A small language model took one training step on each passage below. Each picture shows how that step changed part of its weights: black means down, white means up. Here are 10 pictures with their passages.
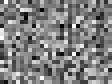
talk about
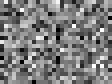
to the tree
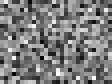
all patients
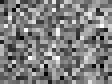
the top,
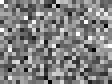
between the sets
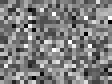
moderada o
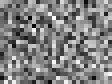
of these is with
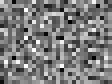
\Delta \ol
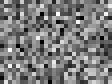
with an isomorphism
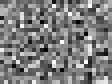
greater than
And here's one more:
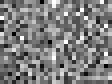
i < j
